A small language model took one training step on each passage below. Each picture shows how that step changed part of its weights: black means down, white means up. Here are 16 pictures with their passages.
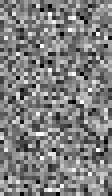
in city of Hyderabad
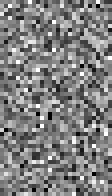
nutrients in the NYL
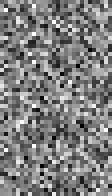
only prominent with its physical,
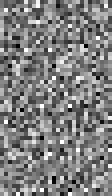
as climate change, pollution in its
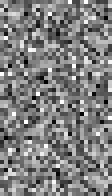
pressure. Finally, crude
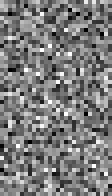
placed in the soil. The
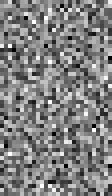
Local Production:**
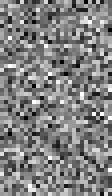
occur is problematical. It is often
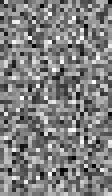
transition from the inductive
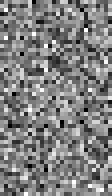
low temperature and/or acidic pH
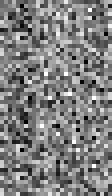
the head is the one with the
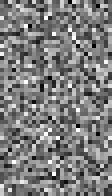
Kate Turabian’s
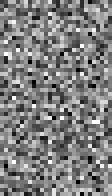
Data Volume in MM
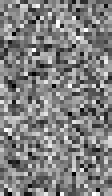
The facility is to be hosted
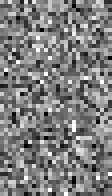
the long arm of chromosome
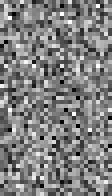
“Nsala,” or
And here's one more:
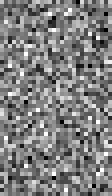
addressed, including a single cavity
